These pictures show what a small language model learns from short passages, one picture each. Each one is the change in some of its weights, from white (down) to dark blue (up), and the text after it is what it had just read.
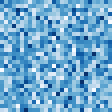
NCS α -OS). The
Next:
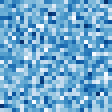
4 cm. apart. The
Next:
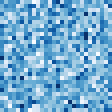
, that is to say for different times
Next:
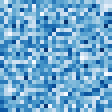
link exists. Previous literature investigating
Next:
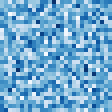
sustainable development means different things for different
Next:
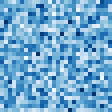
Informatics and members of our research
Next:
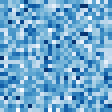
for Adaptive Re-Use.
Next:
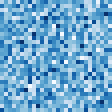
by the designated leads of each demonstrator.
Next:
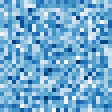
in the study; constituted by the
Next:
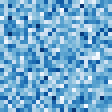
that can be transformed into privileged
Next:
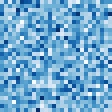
top media coverage and is prized for
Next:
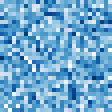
in Austria varies up to three
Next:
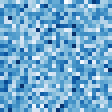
from elastic properties..... 17 Cooling
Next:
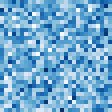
the country’s GDP and provides over
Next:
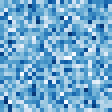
Chinese, Japanese,
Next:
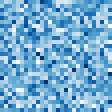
American developmental psychologist Jean
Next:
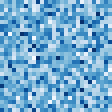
in the identification of different properties of
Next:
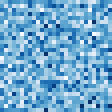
established by Shri Ramahari
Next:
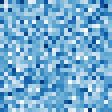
the work are applicable for the development of
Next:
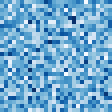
as well as those who did not spend the
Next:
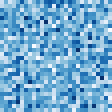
increase in the concentration of the inhibitor. The
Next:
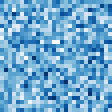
contributing two team-level observations.
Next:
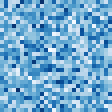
self-education module on the impact
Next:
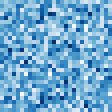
three-point bending. Figure 6.
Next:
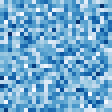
in the iLU APP: road
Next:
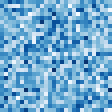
blood flow during heart attack (unstable
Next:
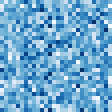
substantial percentages of both average annual
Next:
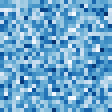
or three-letter code). See
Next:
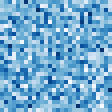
working copies of a file.
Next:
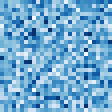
species of higher plants were recorded, and it
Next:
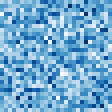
two ways. This is due to the fact
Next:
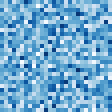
Hammack et al. (2018)
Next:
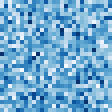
and parental consent were secured following
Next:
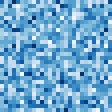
help alleviate the chronic
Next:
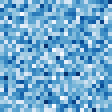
seeds are dispersed by adhering
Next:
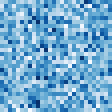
Finally, the study identified various risks involved
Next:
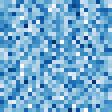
Preparation and Antibacterial
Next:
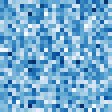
doings, man-made laws are
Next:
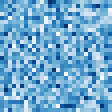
Zach, when it came to exploring
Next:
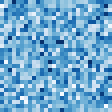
the RFM model and clustering techniques.
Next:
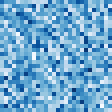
institutions have important responsibilities in ensuring
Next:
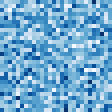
enhance nurse communication. Recognizing the
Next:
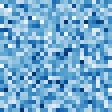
of adjoining links repeatedly
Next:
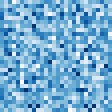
Exploring the Possibility of a
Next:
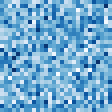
chemical entities, including coordination compounds that can
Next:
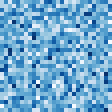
hours. Maternal mortality:
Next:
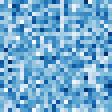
Yaniga, P.M.,
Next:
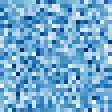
solution. It is crystallised from
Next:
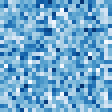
an individual needs psychological, security,
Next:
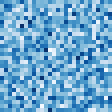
environmental regularities*”.
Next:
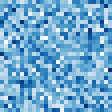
their financial affairs, compare products and
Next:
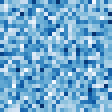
exposure, but ultrasound can
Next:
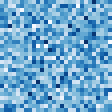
competence of their faculty and promote
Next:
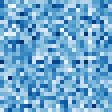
whether the patient undergoes major or minor
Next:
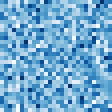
that there was significant positive relationship between knowledge,
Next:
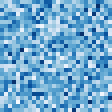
a business. Among the benefits that come
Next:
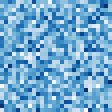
the detection of potential threats among the
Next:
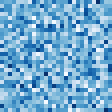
quite small, due to the need of deep
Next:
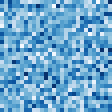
losses [7]. Deeper
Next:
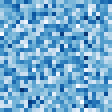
added to the stack forming a
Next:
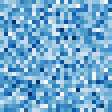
higher income (3%) and medical facilities
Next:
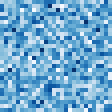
the blending of MWCNTs in
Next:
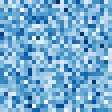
studies are recommended for efficacy and safety
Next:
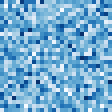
in order to help boost and support their business
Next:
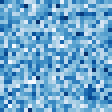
of the local population, and generates employment
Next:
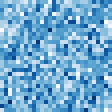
products. Within agriculture it can be
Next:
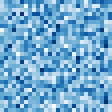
judgment support network for networked
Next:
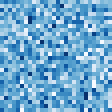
real-time (Equinor,
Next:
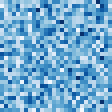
entertainment and to become fanatic
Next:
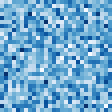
avalanche risk affects people’s
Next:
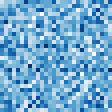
visualization which will be shown by the visualisation
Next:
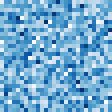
plies of NCF with a
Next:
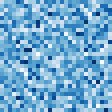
in a wide range of fields. However,
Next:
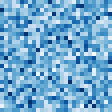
of the generic ro-ro passenger
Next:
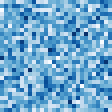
the world. We decided to use
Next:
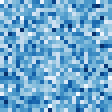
Frequently occurring sequences are represented
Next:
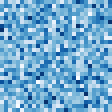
New analytical formulas are used for to
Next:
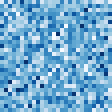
constants of 12 Hz and 8
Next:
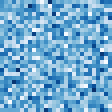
not only at present, but also during the previous
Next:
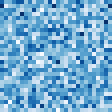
a number, say K , of clusters
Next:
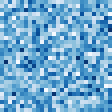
has been observed that many students who have completed
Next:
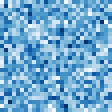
females were in equal ratio.
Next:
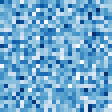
Magnetic Impedance profiles
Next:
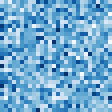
acquisition of knowledge and the development of new
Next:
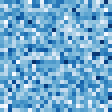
was imported into Matlab, and
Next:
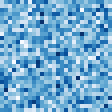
of questionable character or harbouring
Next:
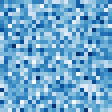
patients with HER2+ breast cancer
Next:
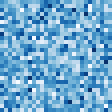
order to assess the efficacy of
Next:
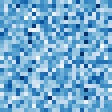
Bantu is not used derogatory as
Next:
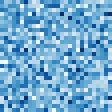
* k) SIEVE[
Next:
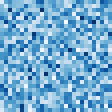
change are having major impacts in every locality.
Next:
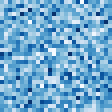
trapping sediment [2].
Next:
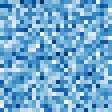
of communication used to persuade an audience
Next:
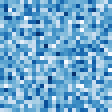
coincidence. (For the mathematically
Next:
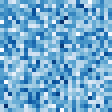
Addiction, such as addictive
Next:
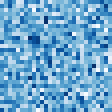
the second rationale concerns the role of
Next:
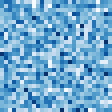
system is global asymptotically
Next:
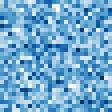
explanation from the theoretical considerations of
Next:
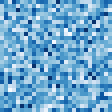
of the UK home nations.
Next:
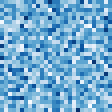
Academia Globe, 2022,
